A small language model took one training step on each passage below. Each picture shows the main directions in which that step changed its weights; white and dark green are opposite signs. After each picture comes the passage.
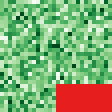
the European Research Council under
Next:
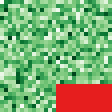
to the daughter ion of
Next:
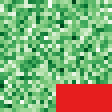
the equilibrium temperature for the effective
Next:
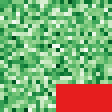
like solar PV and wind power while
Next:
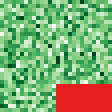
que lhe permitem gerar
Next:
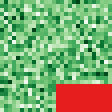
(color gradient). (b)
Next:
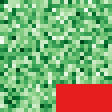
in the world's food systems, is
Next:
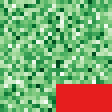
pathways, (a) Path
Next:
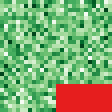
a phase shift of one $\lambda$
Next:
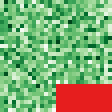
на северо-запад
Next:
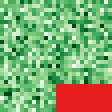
ham mumkin.
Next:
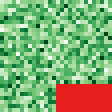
kit elution buffer, according
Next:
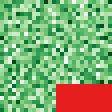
involved inequalities, so that
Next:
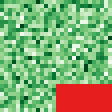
appeared to be unstable and
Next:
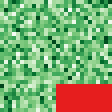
out in electronic components, food
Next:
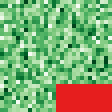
were not convinced, but the
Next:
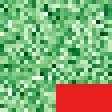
турмуш шароитлари
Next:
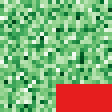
resolution that we used their measured integrated
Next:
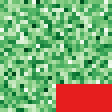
voltage at 11 kV bus when
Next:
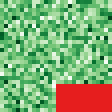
annual mean values of the
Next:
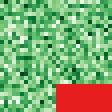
two mathematical functions given by
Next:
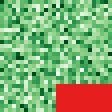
density $q$) to eliminate
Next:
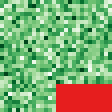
from the real vectors to fuzzy
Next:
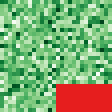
в целом ситуация
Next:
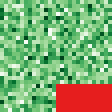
are pressing issues. For this
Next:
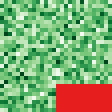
The drift velocity of ionistation
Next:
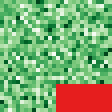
jarga yiqilib vafot
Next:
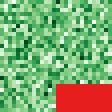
use of particular tactics to alter
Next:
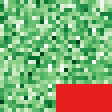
Project administration Fu :
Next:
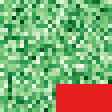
results of this research demonstrated that,
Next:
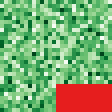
жараёни уларга
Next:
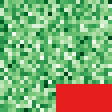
Temporal Tecnificado
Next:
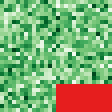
preferred mechanism to explain such
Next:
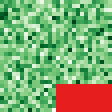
dos instrumentos foi analisada
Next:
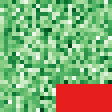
therapy, local applications
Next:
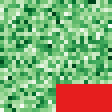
wind speed of $w = 0
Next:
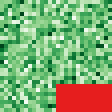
used to estimate the total production of the
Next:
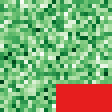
de nota. Pese a
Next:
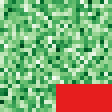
distilled water at a 10
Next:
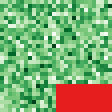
são construídos
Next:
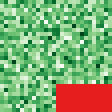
important way of learning, and the method of
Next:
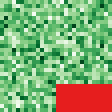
higher than boys. Violation
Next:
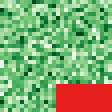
the CTEQ6 parton distribution
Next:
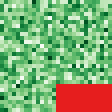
the four representatives station in each
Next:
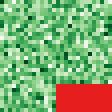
investigate the prevalence of social
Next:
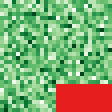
ko'rsatish tizimini
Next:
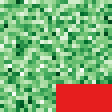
related to the ion density and electric
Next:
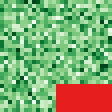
بناء نموذج
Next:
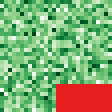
study were: - Baseline
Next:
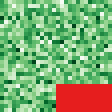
who came and settled in
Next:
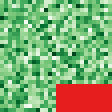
a 2021 Como amostra para a
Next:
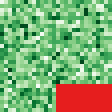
Kengashovich Berdaq
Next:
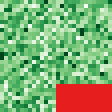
describes the available datasets that are used
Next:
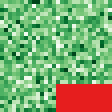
sources with TTS as true
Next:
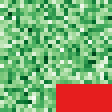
the Cochin region. The study
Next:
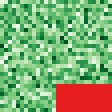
юқори эстетик
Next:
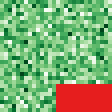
to classify the successful and
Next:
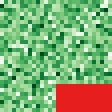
de amostragem.
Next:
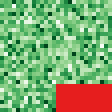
Document implemented accessibility measures and
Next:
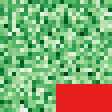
and Neaton J~B 2018
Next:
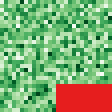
negatively the physical and mechanical performance of
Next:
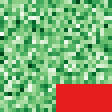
(TBU) and Legal
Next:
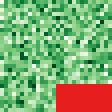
materials including photoemission
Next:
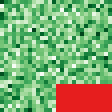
profile of glibenclamide
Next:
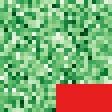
detection of or constraints on specific source
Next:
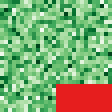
Criteria Characteristic N %
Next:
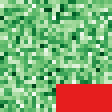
досліджень та публікацій
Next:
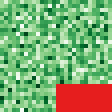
posicionamento do novo
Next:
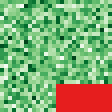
particle going around another is
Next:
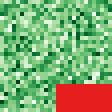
initialized on transition-metal
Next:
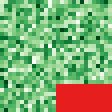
the fact that in our case the
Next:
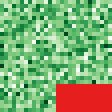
that lower giant planet
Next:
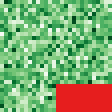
their data, code, or other
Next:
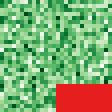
from the second class up to time t ,
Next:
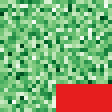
dans d'autres sources,
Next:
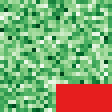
morta, sui gradini del
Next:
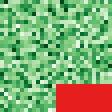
that the crisis lies not in
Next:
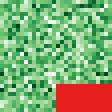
black holes this approximation holds
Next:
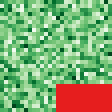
a great effect in reducing productivity
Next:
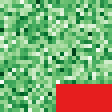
-Y-axis). The realistic
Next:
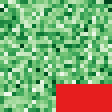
as many channels are available.
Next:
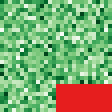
b}$ couplings \begin{eqnarray}
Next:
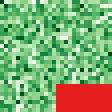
признаки заболевания
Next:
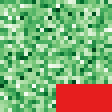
as roots of polynomial
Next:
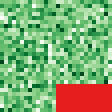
in interconnection networks has
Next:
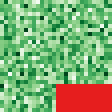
out-of-plane and
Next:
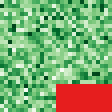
Spiels Spieldauer
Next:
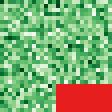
sobiq Ittifoqda
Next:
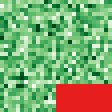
the event-specific layers have
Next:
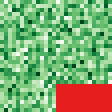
Air Temperature at height
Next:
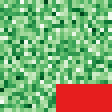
specimens were heat-treated in
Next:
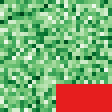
ve sonraki nesillere
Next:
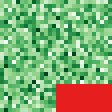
Polícia Militar e,
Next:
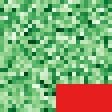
on the whole, in the
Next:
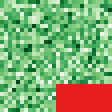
spatial inhomogeneities),
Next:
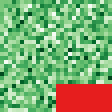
played R<E<S*
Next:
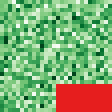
Antarctic stations. In 2023
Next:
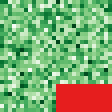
1$ Iteration1: Q =
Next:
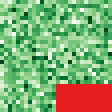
correlation coefficient calculation method is relatively
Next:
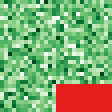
three $\aii(\mu)$ meet
